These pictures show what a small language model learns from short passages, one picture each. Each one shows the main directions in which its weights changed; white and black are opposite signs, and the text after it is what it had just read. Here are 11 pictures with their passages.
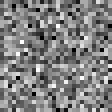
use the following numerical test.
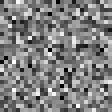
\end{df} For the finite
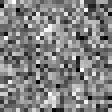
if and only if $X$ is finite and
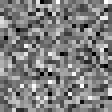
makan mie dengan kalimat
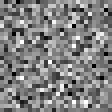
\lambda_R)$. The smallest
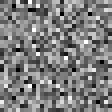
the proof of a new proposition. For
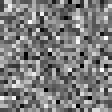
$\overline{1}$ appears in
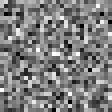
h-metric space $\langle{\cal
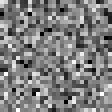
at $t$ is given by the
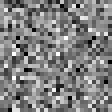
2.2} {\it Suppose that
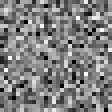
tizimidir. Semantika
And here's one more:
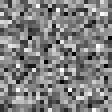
tarmoqlari turli xil
